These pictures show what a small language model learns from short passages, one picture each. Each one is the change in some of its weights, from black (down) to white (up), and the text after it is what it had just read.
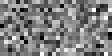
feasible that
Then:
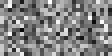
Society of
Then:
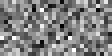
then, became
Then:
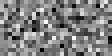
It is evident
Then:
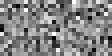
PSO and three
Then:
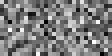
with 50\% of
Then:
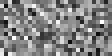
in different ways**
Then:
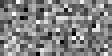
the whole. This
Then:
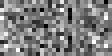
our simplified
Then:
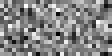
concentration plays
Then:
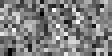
which to compare this
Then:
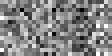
differences. The
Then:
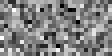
so that contact
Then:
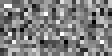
Center for
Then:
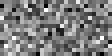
the layered
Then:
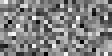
children think
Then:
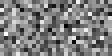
of the resonance
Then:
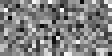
as Si- and
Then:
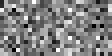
recorded on
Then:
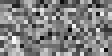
that satisfies the
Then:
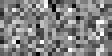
is responsible for the
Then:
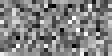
of countries,
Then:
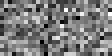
but are willing to
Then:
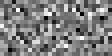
\noindent The
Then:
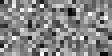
indicate some changes
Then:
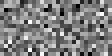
no illusions
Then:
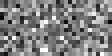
$T$ is the
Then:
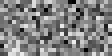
a laser
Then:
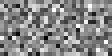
NN, which
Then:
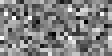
solutions that could
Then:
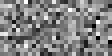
could be more specific and
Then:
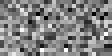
increased emotional
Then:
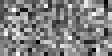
illustrates how
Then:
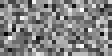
and mean difference
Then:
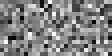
Nigeria are
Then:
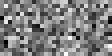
epoch of
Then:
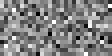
the base model
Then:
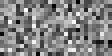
physical mechanism for
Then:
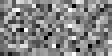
and increasing the
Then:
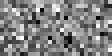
designed so that
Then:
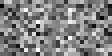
domain (also
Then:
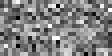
equivalence of
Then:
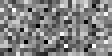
on them when the
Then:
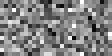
linear dependence on the
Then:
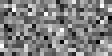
pinning centers
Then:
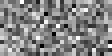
exploration and then
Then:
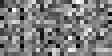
(a) and
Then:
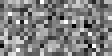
trendline based
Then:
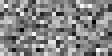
has motivated many
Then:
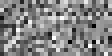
When the two
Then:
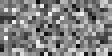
less strict
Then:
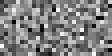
most precise and
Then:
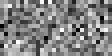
a diverse array
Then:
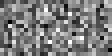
repaired and
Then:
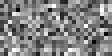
for wireless
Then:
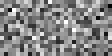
value, while the
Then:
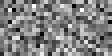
solid and gas
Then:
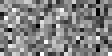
the need to evaluate
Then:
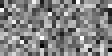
added in models 2
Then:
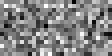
problem. Students
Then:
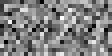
the purpose
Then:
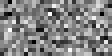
failed test
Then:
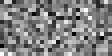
and unfair
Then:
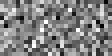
Figure 3c is
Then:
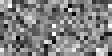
rotations around
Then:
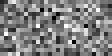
measured within the
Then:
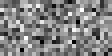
measurements in the
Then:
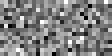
few years and how
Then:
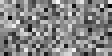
application of results and
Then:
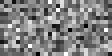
between the model light
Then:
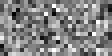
set surrounding a
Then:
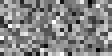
estimate a lower limit
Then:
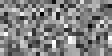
alternative that can
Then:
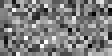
and ($\beta =
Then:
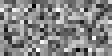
different approach, based on
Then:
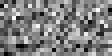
It is observed that by
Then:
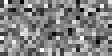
factor in phishing
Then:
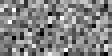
the orientation
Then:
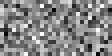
The number, location
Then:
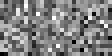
Research paper
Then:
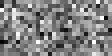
by combining the
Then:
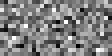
is real, then:
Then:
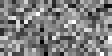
sensitivity to some
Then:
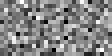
there are positive and
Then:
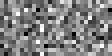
The population
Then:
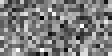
with compositions
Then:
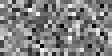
them acquire
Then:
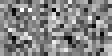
some studies have found no
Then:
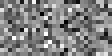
suggested to
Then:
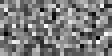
of the QGP
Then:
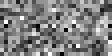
social pressure
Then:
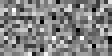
\and Marta
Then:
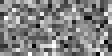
the target
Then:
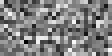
this work describes a
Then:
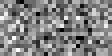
2. Young
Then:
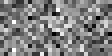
evaluation of bone
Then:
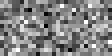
in patients consuming
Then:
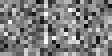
etc.), which
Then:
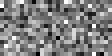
the odds
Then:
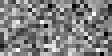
with training
